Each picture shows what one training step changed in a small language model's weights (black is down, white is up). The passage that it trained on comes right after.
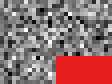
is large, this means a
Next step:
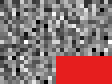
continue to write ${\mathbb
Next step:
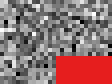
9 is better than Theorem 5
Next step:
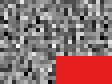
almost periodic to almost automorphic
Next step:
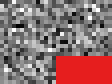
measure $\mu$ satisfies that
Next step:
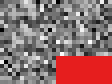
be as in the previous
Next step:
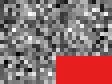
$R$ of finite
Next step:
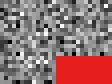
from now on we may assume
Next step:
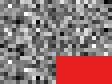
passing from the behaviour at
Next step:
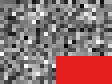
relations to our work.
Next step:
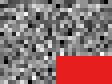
for Industrial and
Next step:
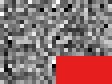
Par cons\'equent
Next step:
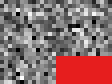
function $f$ from the
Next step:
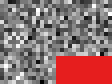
where $j \co X
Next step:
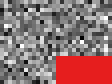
restrictions \`{a}
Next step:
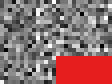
iii), iv)
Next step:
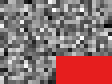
\end{equation} Moreover
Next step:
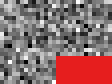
actuator selection,
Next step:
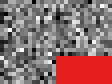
(ii) {\it Suppose
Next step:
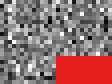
The rate of approximation is the
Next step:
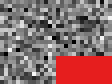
a connection regeneration site
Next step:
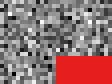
decreases. Recall that the
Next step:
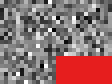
a biochemical
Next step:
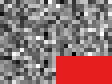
coefficients of each one of the
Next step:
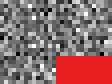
initialization, set $y
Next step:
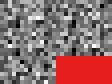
role in our main arithmetic
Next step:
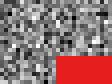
we only want to show that
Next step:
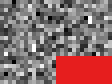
day, and used it
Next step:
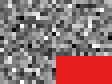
Both conjectures are
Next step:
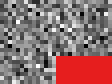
contained in a particular set of
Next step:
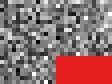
Cartan subalgebras generated by
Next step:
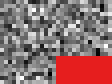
the 1-morphism of
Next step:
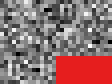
$M$ be a closed
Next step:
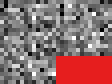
and Young's inequality we
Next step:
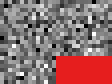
and twisted Dirac operators.
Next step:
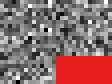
weak foci, then they
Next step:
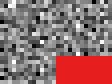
diffeomorphic with interiors
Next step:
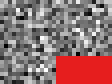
Then $K(y)$
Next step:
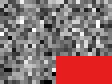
Further, if $B$
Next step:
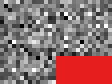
is to be minimized in
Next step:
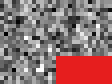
follow from the fact that
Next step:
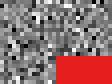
primes $ \pm p$,
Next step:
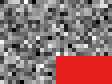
call (ordered) partition
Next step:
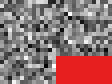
is a subword of
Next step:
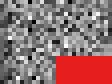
planes $X(\tau
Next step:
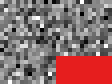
uniform vorticity,
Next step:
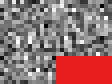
We have the following formulas
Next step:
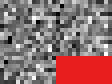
several equivalent ways, but here
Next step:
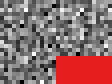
\cdots, n ; j
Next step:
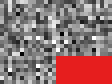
the unbounded component of the complement
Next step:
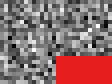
2 of DHB.
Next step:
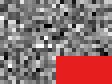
prolongation covariant derivative
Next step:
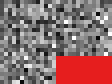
to the two notions of image
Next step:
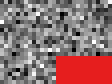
given measure, see Proposition
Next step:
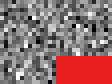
are uniformly expanding, with
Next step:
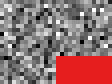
&Ratio of
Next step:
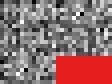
to Lemma \ref{lem
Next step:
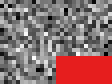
but not every completely monotone function
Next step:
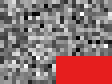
define \begin{eqnarray*}
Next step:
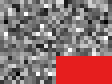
302 students have
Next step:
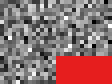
the identity at some point in
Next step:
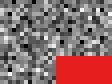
pyramidal or
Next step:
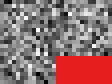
E\rightarrow E$ is
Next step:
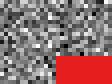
prices, this trend
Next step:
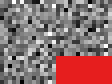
same dimension $d$). We
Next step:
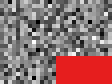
at all other points of
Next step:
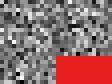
function $f$ is a
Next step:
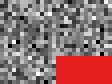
subsection is dedicated to
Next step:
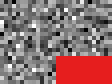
v_{\ell} \rangle
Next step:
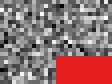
is hyperholomorphic then:
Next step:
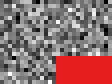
of Corollary 1.5 where
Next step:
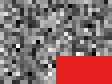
solve third medium
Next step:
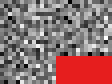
integrating the result and formally
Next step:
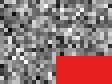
\textbf{Case 3}
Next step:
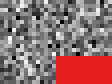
that $b_{n}
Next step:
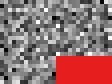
)\end{multline} The
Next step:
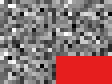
code was used for calculating
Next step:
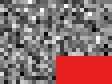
level-set of the data
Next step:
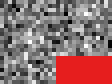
$\mathbb{Z}$ by
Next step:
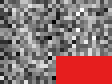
as above, we can compute
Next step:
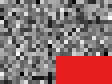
clean data} The following
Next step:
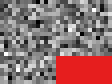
invariant set of the flow
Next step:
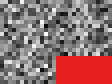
Here, we use our
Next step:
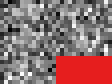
for the fact that for a
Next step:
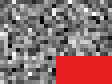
X$ for all $t
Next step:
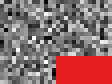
of probabilities of a certain
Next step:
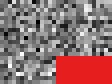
determined by say the roots of
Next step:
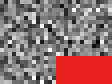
depending on the case where
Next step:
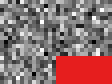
Thus, when the cortex
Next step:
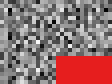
but this time with the further
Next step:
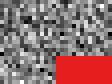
the involved capacities
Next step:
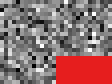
Krylov basis.
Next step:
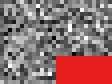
$p$ eigenvalues or for
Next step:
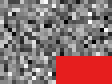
mesh. In practice, a
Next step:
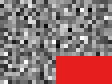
sum on the left side of
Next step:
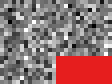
derivation of consistency.
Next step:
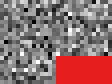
is no longer really an
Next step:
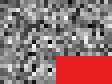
reader on the error estimates and
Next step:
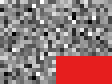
**Figure 11.** Computed
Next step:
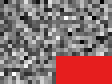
of a circulant
